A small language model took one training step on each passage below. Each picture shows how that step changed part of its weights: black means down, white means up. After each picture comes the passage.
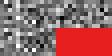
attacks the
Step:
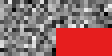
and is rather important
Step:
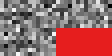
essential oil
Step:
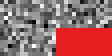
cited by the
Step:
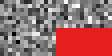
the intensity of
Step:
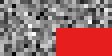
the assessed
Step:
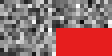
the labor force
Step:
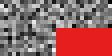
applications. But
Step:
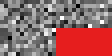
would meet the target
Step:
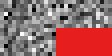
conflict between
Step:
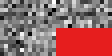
its due importance in
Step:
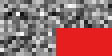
care unit and
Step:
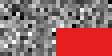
authors. The use
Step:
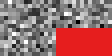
a more complete
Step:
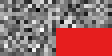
to the criteria can
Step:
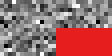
born in
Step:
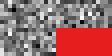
in red.
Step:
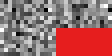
of ammonium
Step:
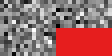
available from the corresponding
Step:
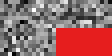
soil moisture
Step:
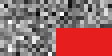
high between both
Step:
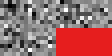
abilities of
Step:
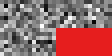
condition can also be
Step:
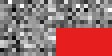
and in the case
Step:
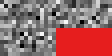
growing management.
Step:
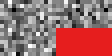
in patients with
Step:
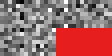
(1) related
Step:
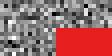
given noise level
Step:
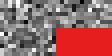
A vista
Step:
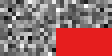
be conducted in the
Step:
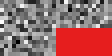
and resolve
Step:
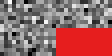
- the existence
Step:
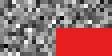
an ethnographic
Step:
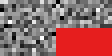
comparing these results
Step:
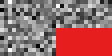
organic farming
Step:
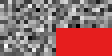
to the chord
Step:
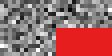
would also like to
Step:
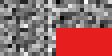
by analyzing
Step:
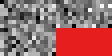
developed; but there
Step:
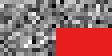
\beta \leq
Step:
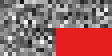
demand, vector
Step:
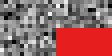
4 minutes.
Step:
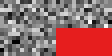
influence the types of
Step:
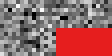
perceptron such
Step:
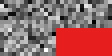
crops have a
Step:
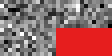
The interaction energy has
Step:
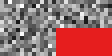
system and other
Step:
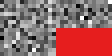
that all teachers,
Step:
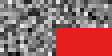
a specific social space
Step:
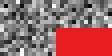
significance and role of
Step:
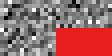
strengthening and
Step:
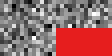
data, and analysis
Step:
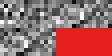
academic performance.
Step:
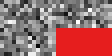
varied and relevant
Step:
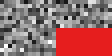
the physical characteristics of
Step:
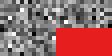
come forward
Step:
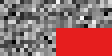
created areas of
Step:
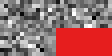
grounded in
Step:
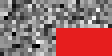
between insects and
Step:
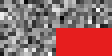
simply a
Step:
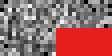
Capacity of
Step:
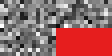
indicating that personal
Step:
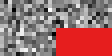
of the center
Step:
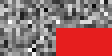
systematic coverage
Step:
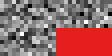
number and species composition
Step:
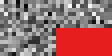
acetic acid
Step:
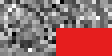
phrasing of
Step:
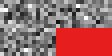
benefit in several
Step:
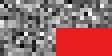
free. The management
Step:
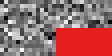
integrates different
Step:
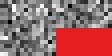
factors or transcription
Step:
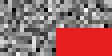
of waste is
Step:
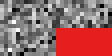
are happy
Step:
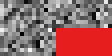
will make another secondary
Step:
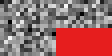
human rights
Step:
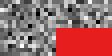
challenges in the present
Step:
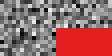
the respondents agreed
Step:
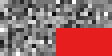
number Mean total
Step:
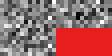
quality and purity
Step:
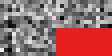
flux for later
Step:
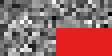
Turing machine
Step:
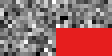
, yet the
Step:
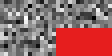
properties, sensory
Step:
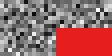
energy does not
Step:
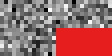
of manpower
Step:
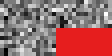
demonstrated that
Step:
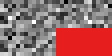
ROLE OF
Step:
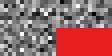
original position,
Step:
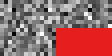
of Silver
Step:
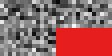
In conclusion,
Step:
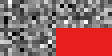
numerical procedure for
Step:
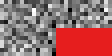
of fines is
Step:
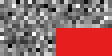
and impurity states
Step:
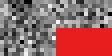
scale-out data
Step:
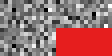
of the strategic
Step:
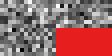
corrosion -
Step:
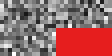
was, based on
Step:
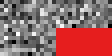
available technologies. Although
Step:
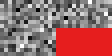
to validate the
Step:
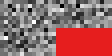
participation and the
